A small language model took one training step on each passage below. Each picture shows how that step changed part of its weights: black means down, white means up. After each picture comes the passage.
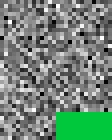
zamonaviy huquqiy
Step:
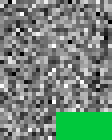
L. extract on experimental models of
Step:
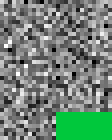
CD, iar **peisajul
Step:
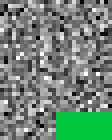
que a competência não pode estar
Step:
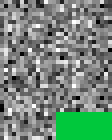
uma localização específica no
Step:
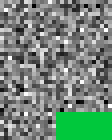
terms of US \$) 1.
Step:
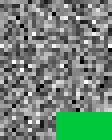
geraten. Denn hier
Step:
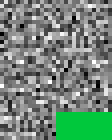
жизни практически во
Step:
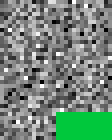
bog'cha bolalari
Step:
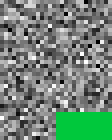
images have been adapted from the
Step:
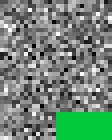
in the real world, and particularly
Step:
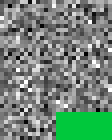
1 Стабилизация и
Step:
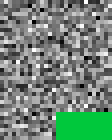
легенди про цю
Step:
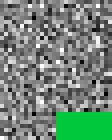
the attack. Judicial
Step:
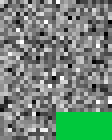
Many plant species containing the
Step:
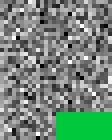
40.27% of the total
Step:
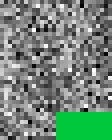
variables specifically on factors such as
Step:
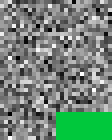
UK, and the USA. All
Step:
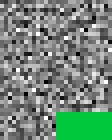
10. Buren, Daniel.
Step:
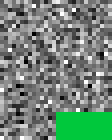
combination gel for the treatment of
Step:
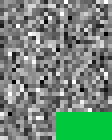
reduzir os bloqueios que
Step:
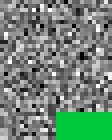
formula music designed to sell
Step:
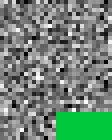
En 2014, a pesar de que las
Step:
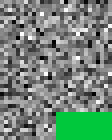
soutien inestimable tout
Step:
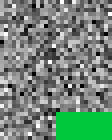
differ from other economic activities. Thus,
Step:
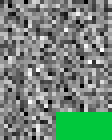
In Tawi-Tawi,
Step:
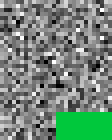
kardiologiya kafedrasini
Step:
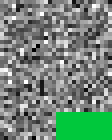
by forward-propagating
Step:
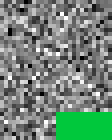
μm and is avascular.
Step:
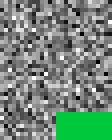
sohaga ega. Funksiya
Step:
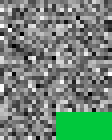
of the respondents come under the male
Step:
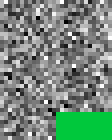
memberikan pengaruh yang
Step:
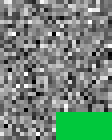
the BBB, there length in human
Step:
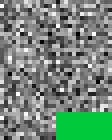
XORIJIY TIL
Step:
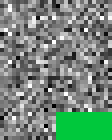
were gathered from both focus group
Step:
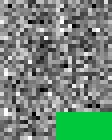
перевірки якості
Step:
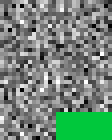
is a part of the world's memory
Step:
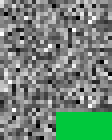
- for the implementation of structural
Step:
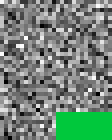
and the body (official)
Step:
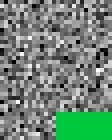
бошларигача давом
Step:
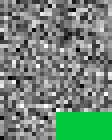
A of protocol / day 1 1.
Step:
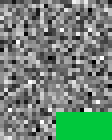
de un caso situado en la
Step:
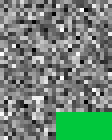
de resistencias continuadas,
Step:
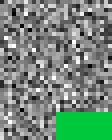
de la Cartographie et Bank
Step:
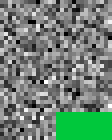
représentent près de
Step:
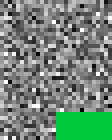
in the identification of both living and
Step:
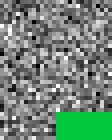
of football players'
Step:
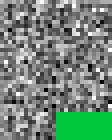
turizmni rivojlantirish
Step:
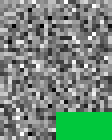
aholini talashgan va asir
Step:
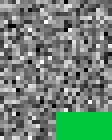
Neural Networks Aitor
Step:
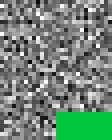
определение авторских
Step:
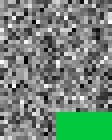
contact with scaffolds.
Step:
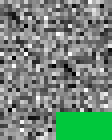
performance of PE teachers, which has
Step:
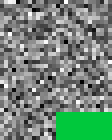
stem cells by stretch and is
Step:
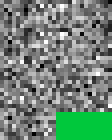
communication may create emotional
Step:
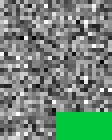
Act and Regulations relating to impact
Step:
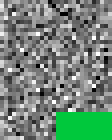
dat een kwalitatieve
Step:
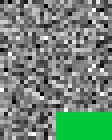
Надира Рахмановна
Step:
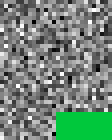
de desarrollo humano como
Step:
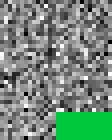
một hệ thống
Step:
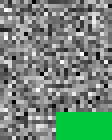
Although, global production of
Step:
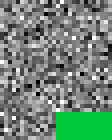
the traditional fabric selection
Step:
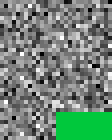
They are people in the society
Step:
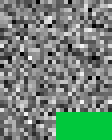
that hinders in extremis the
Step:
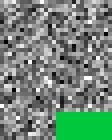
и др. Эти работы
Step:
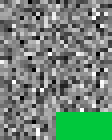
orele nouă seara,
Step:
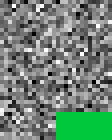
the cause is an externally
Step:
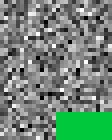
Latifa ZIADI
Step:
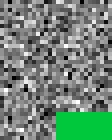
explorar oportunidades que
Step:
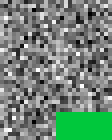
the fellowship - No, we
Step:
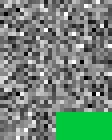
a eficiente aplicabilidade dos
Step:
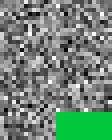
hier auf die äußerst
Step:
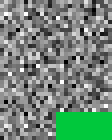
para sobreviver como para lutar
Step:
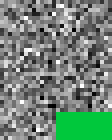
allows for us to introduce the
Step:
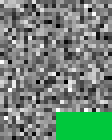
the patient owners.
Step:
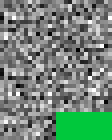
has dedicated buildings for
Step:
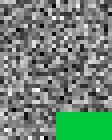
ha accomunato simili
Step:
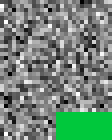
ile bağlantılı
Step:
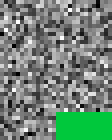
retains a personal degree of
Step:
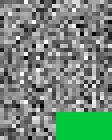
lines (relevant to both online
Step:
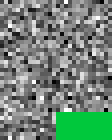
chiqib, subyektlarning
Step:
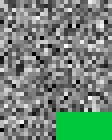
resistance is a main issue,
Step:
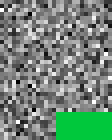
is due as Deliverable 6.2.
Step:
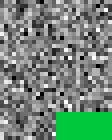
it treats its employees.
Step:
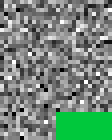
а если такого жителя
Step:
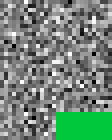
can shop as and when they sit in
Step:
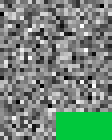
appeared to be mainly 233
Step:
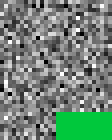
response to biomaterials depends
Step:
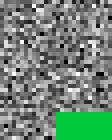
certa medida, as sociedades
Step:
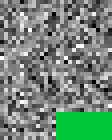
years as the proxy to estimate
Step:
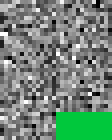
approach used in topic modeling based on
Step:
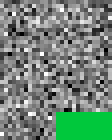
The current and voltage values under
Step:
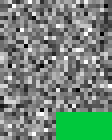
tajribasida ta'lim
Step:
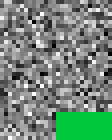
is shifting attention to free
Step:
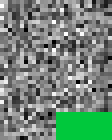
permite que os contadores se
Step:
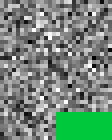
Phone Store, and Black
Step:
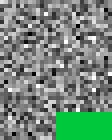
and ‘farmer innovation
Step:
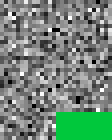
notion d'interaction (plus
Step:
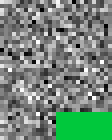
& Applied Science*, (4),
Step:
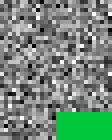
için tozlu halı
